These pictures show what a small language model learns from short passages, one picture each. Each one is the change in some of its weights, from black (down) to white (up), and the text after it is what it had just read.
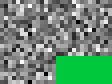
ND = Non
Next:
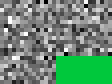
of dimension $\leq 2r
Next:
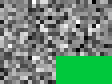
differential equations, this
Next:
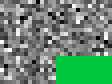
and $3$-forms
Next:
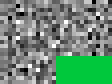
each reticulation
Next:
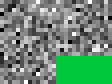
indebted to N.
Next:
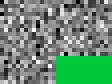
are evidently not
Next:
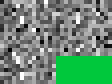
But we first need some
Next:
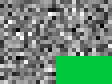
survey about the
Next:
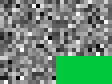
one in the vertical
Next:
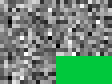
any excursion in
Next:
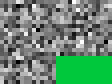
Therefore, since \[
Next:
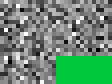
to $i$ at time
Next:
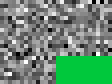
traces of these matrices
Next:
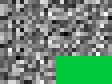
bcpo's with a
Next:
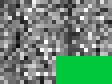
\EPf \medskip
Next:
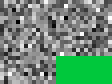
will consider in Section 4 the
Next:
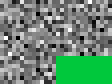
the origin of
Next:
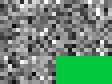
\foreach \i
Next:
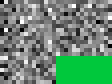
to assume that $\Omega$
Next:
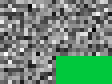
independence, the
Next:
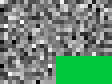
problem: the covering
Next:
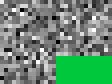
depicted: the
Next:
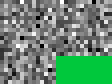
of $C$ are even
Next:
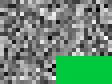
result was used by C.
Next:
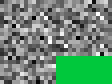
circulant matrix
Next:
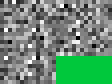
have no interior
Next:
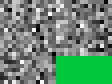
using an arithmetical
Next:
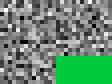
are forced to
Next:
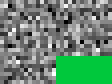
Soient $J$
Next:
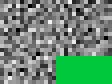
ce triplet
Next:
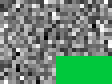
the definition of the generalized
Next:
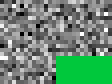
the attracting fixed
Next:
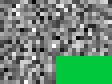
only $\kappa$ many
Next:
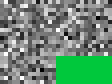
of these directions as the
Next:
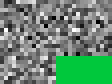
continuous and differentiable on
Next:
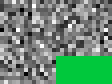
0$. Since the operators
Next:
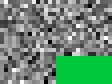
of generalized Euler
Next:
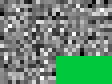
the real and holomorphic
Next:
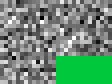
is captured using
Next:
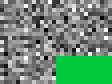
the number of rows
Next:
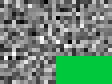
reduction to a finite number
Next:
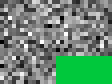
equation. We note,
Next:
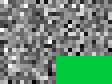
of energy solutions
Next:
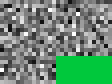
allow to compute
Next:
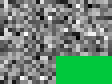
between any given pair of
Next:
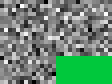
at 1 is simple, and
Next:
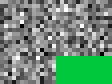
different method, the author
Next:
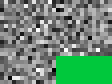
the following notations:
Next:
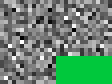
recurrent and
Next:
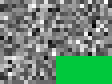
the search space.
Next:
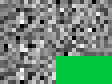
First, we note
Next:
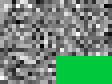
assumption (iii)
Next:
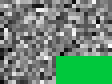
$\bX$ with the
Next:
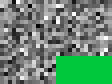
given by \[ H =
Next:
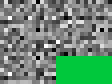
study of this type of
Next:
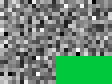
Therefore, in order to obtain
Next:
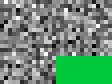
a calculation are
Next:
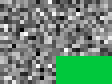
led to the notion
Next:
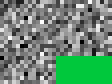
is a useful
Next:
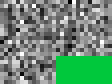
\psi(y)$ is
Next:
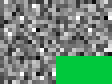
In conclusion, our
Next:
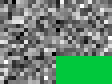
for all $d \leq
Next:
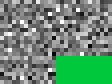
three functionals involved
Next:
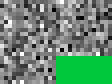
Saturation of
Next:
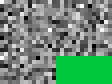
in the context of the
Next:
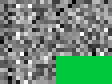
the Schwarz
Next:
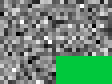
an elliptic
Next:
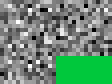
tuples of
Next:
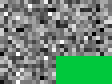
we see that it is
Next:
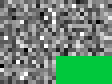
as $F$ is
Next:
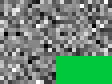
the elliptic
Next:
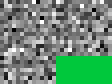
Assume that all the local
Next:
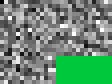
then the sum on the
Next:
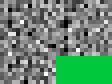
)$ is the determinant
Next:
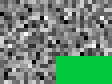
difference approximations of
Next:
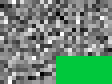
correlation must be
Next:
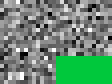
curves are independent, not
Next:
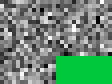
$\alpha>0$, since
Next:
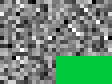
Observe also from
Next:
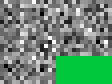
theorem is valid are
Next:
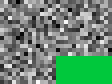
estimator. \item
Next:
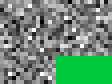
POMDP model
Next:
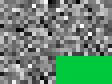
radius in theory
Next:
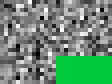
closely related to
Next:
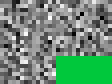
aux 2}), from
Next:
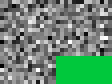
a gap remains:
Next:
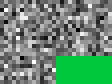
by $\xi ,\xi
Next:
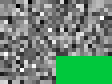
referred to the
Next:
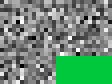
us call it the
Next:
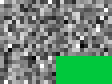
method in converting a
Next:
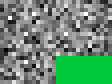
with common vertex
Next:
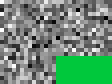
what happens
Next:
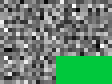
distribution $ D $ is called
